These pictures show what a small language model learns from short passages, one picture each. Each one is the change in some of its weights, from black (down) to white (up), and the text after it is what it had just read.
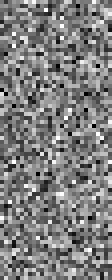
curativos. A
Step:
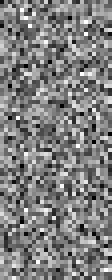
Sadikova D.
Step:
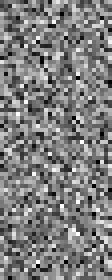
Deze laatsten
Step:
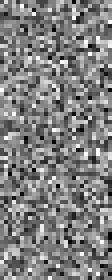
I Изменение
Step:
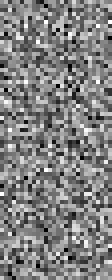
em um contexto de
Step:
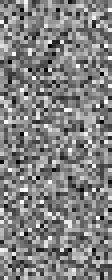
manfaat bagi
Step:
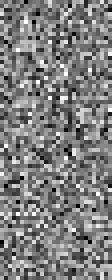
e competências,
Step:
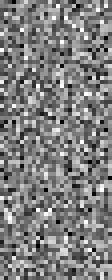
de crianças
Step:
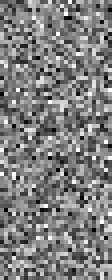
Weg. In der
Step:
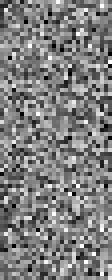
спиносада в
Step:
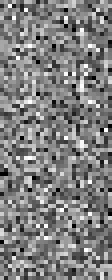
R, зелен
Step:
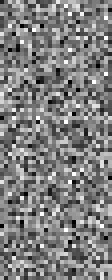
информационных и
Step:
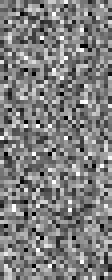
: la fracture
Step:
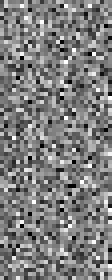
прибыли при
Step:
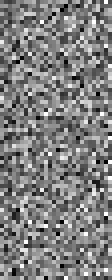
cercanas como
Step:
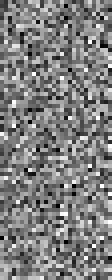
Die Hilfe
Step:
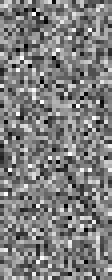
més baixa
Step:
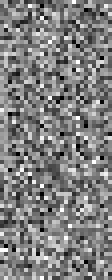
aux ménages
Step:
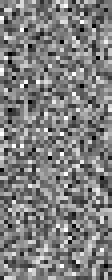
по итогам
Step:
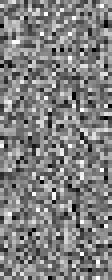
o protocolo
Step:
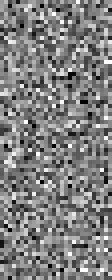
producción de metano
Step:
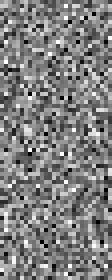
dala tajribasi
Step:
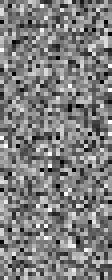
Ram Mohan
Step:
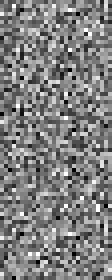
эффективного и
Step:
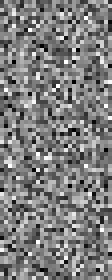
exposición de su
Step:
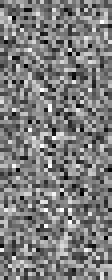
signed at the
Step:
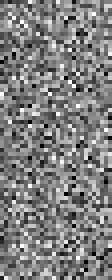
ширины, на
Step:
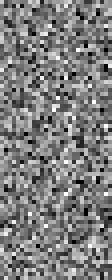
(машина –
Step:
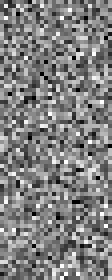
Jurnal Inovasi
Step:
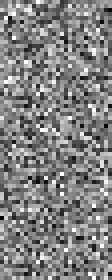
casos de mordida
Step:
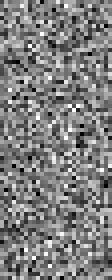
ли студенты
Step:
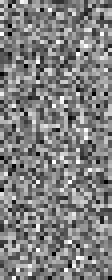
y Análisis de
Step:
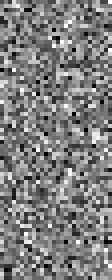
va texnologiyasi :
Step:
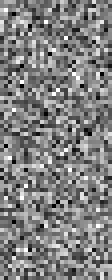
do percentual
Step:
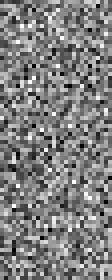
que alívio das
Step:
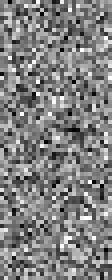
kirish qismi
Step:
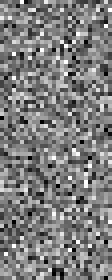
и Кипар
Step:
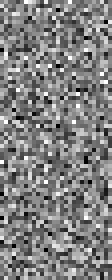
negociação em
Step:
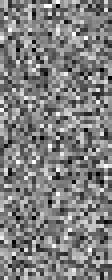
ahijamiento en
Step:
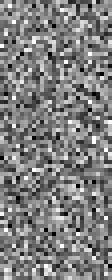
qilinganidan buyon
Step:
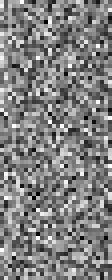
la absorción de
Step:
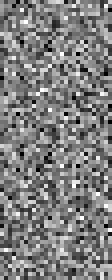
sprake is van
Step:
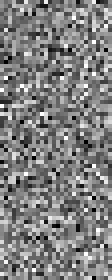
garantindo que
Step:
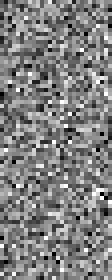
wie der Hand.
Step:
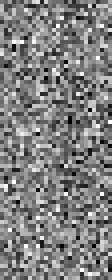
Frederick &
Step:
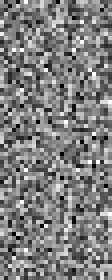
na sua criação
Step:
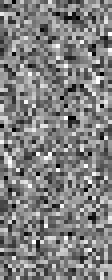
de Miranda
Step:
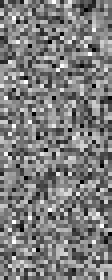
якоря. В
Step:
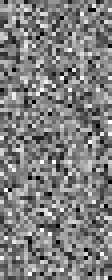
farklı zaman
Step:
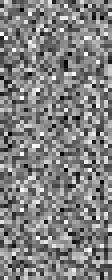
cementeras en
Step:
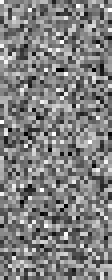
posteriores. El
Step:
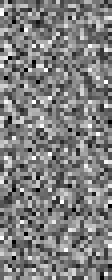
-, a experiência
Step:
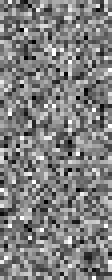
maior dilema
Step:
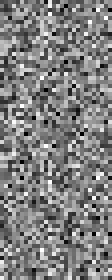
Das digitale
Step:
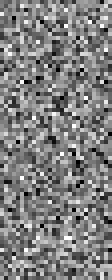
den lokalen
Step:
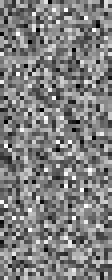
vê em cada
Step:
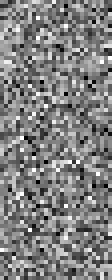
"Sport turlarini
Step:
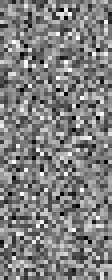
e modificação na
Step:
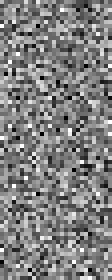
професорів: -
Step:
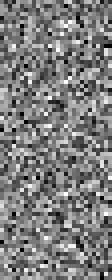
Z. R. et
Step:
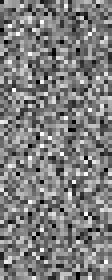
с малыми
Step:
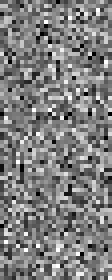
економічний та
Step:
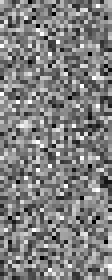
У цей період
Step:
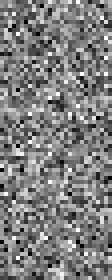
die Rolle des
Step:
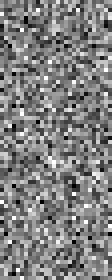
um cut-off
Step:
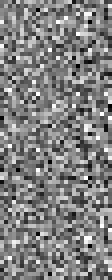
and social participation to
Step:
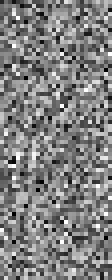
Laboratorio de
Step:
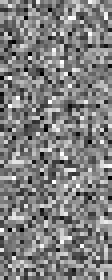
Problemele din
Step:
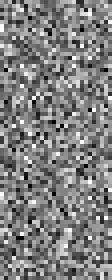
asosida yotadi.
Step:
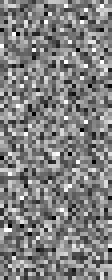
yang dibutuhkan
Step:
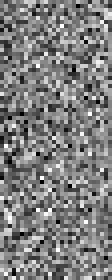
de produtos,
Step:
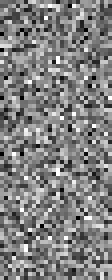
gelenkt werden
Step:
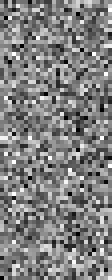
26. Smith
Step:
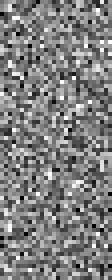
как драйвер
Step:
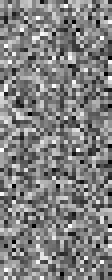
PDF #
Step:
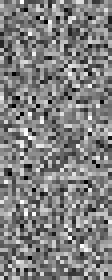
sistematis dan
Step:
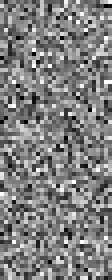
El concepto de
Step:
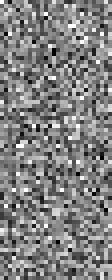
Biroq bu
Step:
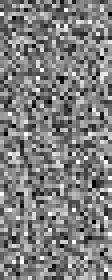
tidak hanya
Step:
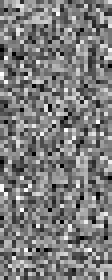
reasons why
